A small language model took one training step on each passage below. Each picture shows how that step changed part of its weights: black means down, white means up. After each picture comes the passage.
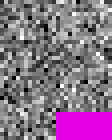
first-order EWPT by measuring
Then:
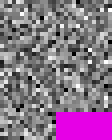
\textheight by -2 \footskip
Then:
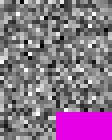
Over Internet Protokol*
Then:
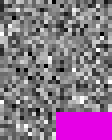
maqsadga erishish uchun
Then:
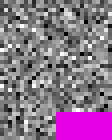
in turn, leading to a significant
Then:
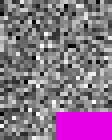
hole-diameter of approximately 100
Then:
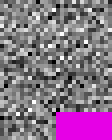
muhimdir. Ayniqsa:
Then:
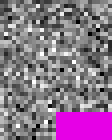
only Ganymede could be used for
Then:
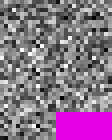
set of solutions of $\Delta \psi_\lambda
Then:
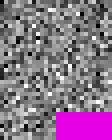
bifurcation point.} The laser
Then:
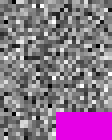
the images have $256 \times
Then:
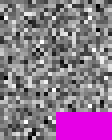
which is hard to control [5], or
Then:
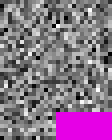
does not presume that the particles are
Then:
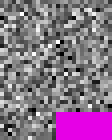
amaliy ahamiyat kasb
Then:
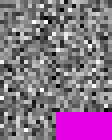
non-equilibrium free energy has several
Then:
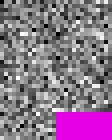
branch index $\nu=\pm$, with
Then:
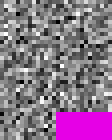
the ZEUS Collaboration)}
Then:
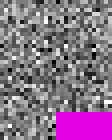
with an arbitrary mass and the timescale
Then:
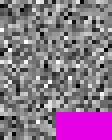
Educativo: Ingeniería Industrial
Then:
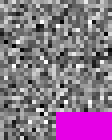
faces numeradas de 1 a 6 e 24
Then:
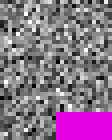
meliputi keterampilan
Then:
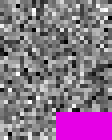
connected to the percolation indices and equal
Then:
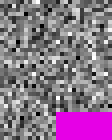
to measuring $\phi$ modulo
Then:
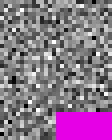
in this case. The first criterion has
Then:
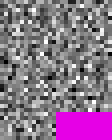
while maximizing the number of steps. This
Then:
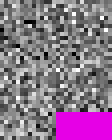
before drawing fine-grained
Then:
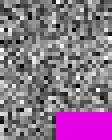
observed over-density in the E side of
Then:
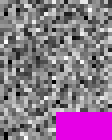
з ТНРМЗ (основна
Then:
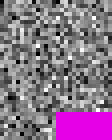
ocean, caused by temperature and
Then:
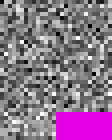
to the gas inhomogeneities and to
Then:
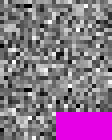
full and reference systems with $\phi _{R}$
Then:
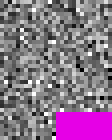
позиции. Многие из
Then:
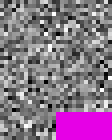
nuqsonlari bo'lgan,
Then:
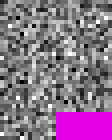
that important saving in terms of energy,
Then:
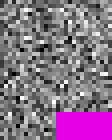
enforcing single-file growth and
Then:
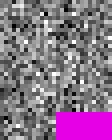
Solutions in the Era of Industry
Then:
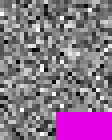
flow } \label{mechanism} We start
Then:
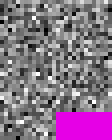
this way, among the works of
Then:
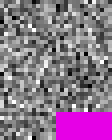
Chronic Tension Headaches According
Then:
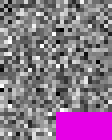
International Relations of St.
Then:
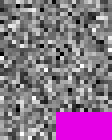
high pressure on the electron-doped
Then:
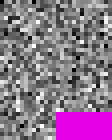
for large $\cE$, are consistent with
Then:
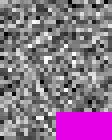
clearly follow exponential distributions characteristic for a
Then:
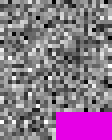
*Corresponding author E-mail
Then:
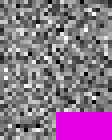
adalah metode deskriptif
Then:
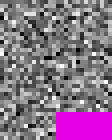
the conventional approach of collinear hard process
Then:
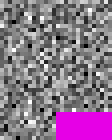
БГБ постали су доступни
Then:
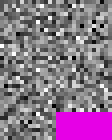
syujetini harakatga
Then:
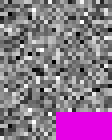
новых зданий на их
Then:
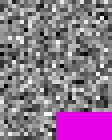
and the in-plane polarization is finite
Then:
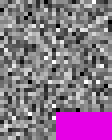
RW in the Brownian limit
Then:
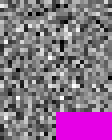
yoshlarda fuqarolik
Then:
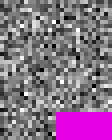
absorption spectrum of $2 < z
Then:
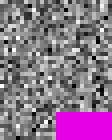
This FF nature could be attributed to the
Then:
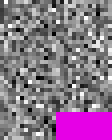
harfning alfavitda turgan
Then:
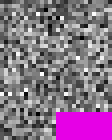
Europe: pandemic?" The
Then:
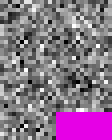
воситаси сифатида бир
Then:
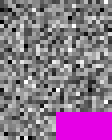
we propose to change the [WC 11]
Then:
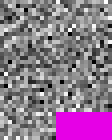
discussed previously. The angle $\epsilon$ can be
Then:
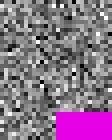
yoki yakuniy nazorat
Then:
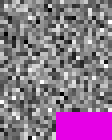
calcium signaling observed in some cell
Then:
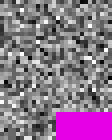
jauh ke masa lalu, Eco
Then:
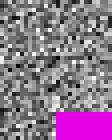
the particles determine for each one of them a
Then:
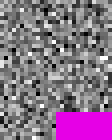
field is involved, {\ i.e.},
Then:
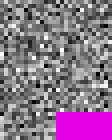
discussing the case of interest. We start with a
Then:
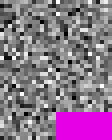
yicha Raimnazarova
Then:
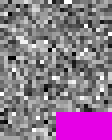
например, [6].
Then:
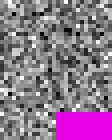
which are powered by the thermonuclear
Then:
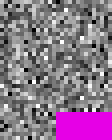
изображении учащиеся
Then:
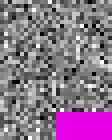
кишечном отделении
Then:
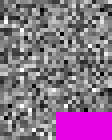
model the line emission and absorption from the
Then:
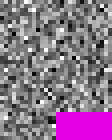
Поток векторного поля.
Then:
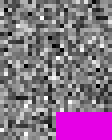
$\omega$ with the $S$-wave
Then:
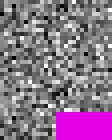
Marco Saldarriaga
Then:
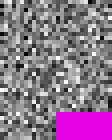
Reiz einlässt und diesen
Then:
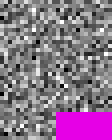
Тадқиқот натижалари
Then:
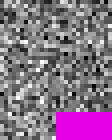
is one of the most common cancer
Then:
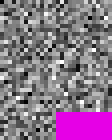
rewirings of each link in the
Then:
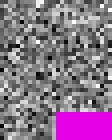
dos demais meios previstos no
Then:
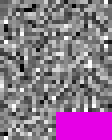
75]. Второй аспект
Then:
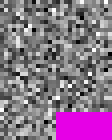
alguno. Al análisis
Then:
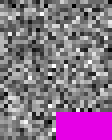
includes only a $\phi$-component,
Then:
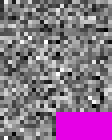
shrift tanlash vositalari –
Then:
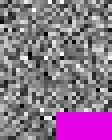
управление, наука и
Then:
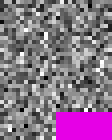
it is possible to do still better. In a
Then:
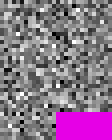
Direito Civil**. vol.
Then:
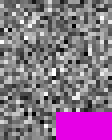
1-D transposed convolutional
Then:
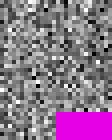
the detailed production dynamics. Third, the
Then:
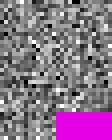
$n_s$: it remains approximately
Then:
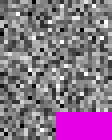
q,t^{\prime }\right) $ then:
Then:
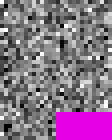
van de ontwikkeling in
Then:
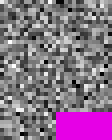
- багатовимірність
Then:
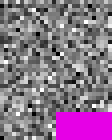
muhim rol o'ynaydi,
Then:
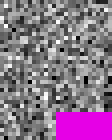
\deepwalk{} algorithm generates random
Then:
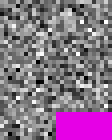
map is based on the dynamics of single particle, and
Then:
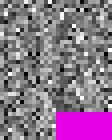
снижении количества
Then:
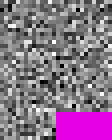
Mamatov va boshqa
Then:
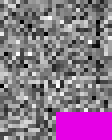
datasets. We reimplemented the feature
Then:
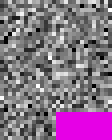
the order of $20\,\mathrm{cm}$.
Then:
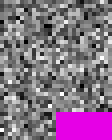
an OSMT, as observed previously in
